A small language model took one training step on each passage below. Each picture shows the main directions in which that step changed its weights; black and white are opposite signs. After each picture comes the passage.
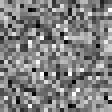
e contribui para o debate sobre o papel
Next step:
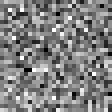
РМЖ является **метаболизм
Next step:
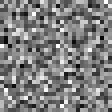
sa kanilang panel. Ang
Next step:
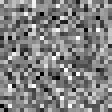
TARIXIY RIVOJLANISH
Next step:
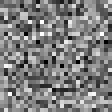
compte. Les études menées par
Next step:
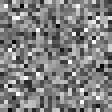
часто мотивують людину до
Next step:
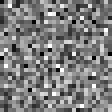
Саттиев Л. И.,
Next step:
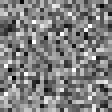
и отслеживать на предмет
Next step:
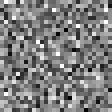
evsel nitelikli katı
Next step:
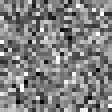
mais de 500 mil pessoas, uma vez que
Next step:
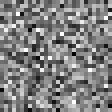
илмий билимларга эга бўлиши ва
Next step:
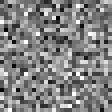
its users will avoid a
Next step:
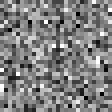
noudattavat yhteisesti
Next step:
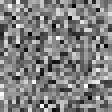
образу. Актор повинен
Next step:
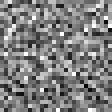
По виду деятельности: физические,
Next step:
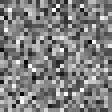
amaçlı bisikletçiler
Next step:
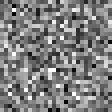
використовувати оксидні або
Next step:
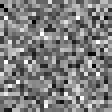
Kelince Weya⁴,
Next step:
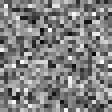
alohida ahamiyat kasb etadi. Vohaning
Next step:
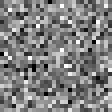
способствует росту конкурентоспособности
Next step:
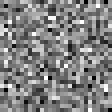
билан бирга 1,0 л/т ҳамда
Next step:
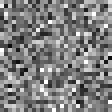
aytqanda, mektepke
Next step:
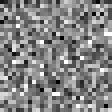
acumulam nos tecidos dos
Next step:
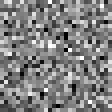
Фаррух Эргаш
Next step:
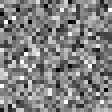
Inteligência Artificial;
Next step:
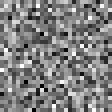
quadro 1, são apresentados os
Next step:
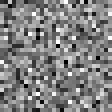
long periods post-mortem,
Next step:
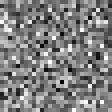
amalda bo'lgan ta'lim mazmunini
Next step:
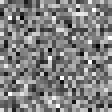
de la eolípila por el
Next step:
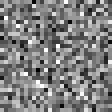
adabiyotlar boyib, rivojlanib boradi.
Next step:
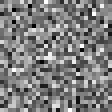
прикладах «Тематичний та
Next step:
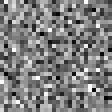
должна предоставляться в
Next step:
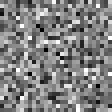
қабул қилинади [16].
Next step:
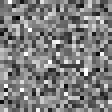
thinking process.* Keywords:
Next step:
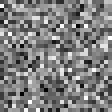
G'ulom poeziyasining
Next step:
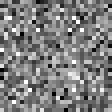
ajralmas qismiga aylangan.
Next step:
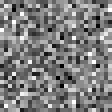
en la comunidad y enfermedades
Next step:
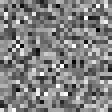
a injertarse una multiplicidad
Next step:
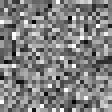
an open educational environment. In the research
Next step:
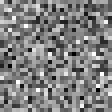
a presunção vai efetivamente
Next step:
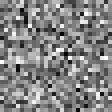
esaplangan atqarıw óneri
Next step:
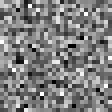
minoria envolvida. É o que
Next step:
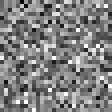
Jurayev, R. K., &
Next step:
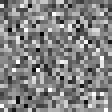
halla la administración por
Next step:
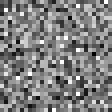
(XVI–XVIII ст.) 11
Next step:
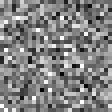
dergelijke prijspolitiek
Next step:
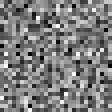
цинк, железа и
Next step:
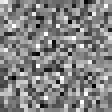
y el otro San Pedro,
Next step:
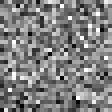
арафасида. Зеро,
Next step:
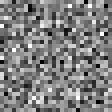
R^2 для бензина
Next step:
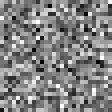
получать рабочую документацию;
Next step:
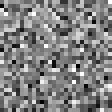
Kearsey Michael J.,
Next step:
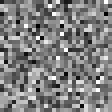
которые внесли бесценный вклад
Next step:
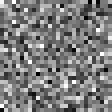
sistema de registro das imagens são filmes
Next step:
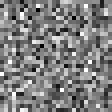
editadas y eliminadas de la
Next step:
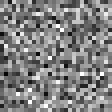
dentro do mercado competitivo. Ribeiro
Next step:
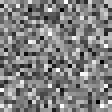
muhim o‘rin tutadi. Past ish
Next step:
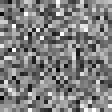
корисним для раннього
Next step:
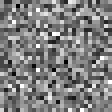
ведущими работами русских
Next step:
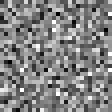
Мизюрова Э.Ю.
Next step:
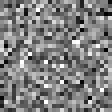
sohasida sun'iy intellekt
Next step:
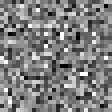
належать тексту. Але на
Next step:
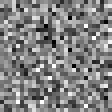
hududi tekislik va daryo,
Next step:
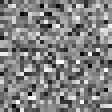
This application development process uses
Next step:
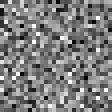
Diseases y Patient 1.
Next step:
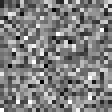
nas telas. Filmes como
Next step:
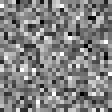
число дефектних виробів
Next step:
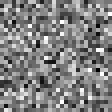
000 сумов и по истечении
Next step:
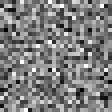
bunday “mezon”ga mos
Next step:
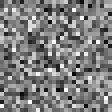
CW, Jessup, M,
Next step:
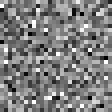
yüzeyini kaplayan camı
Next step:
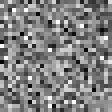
los estudiantes, crea entornos
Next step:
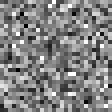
bilan uzviy bog'langan. U
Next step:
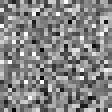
правило, другорядна роль у
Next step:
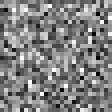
manbalarda Catocala va
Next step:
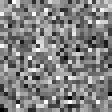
предусматривает фундаментальное
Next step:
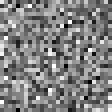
mismo tiempo en la transformación completa de un
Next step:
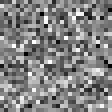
O'sish muhitida mavjud bo'lgan
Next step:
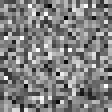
la Cadena de Producción
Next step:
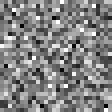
encaminhamentos, patrimônio
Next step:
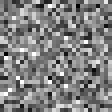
зв'язку інвалідності з
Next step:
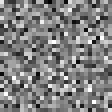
случае несостоятельности швов,
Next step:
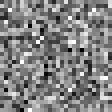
omillar aniqlanadi. Tahlillar
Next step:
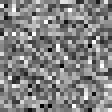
aksincha, ularni nomlaydigan
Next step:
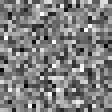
минимизировать прямые
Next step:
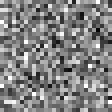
suradi. Bu o‘z navbatida
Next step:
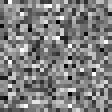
dengan lancar dan memiliki hasil yang tepat
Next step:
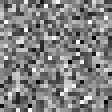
African Veterinary Journal*,
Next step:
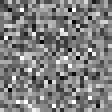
and emotional exhaustion,
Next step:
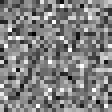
DR. BENEDIKT
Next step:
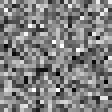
bukan dalam kegiatan yang
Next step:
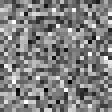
de atención en salud, y su por
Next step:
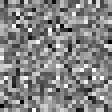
бажарилган ижодий фаолият ва
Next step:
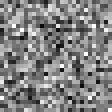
en las técnicas educativas en general,
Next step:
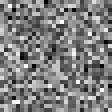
de estratégias, que são formas de
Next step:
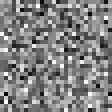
contrastare la perdita di
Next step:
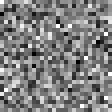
дастлабки терговга, 36
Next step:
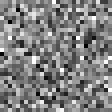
Literacy Study)
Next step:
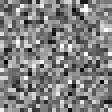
ь р л ш á], порознь
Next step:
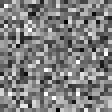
в третій чверті XVIII
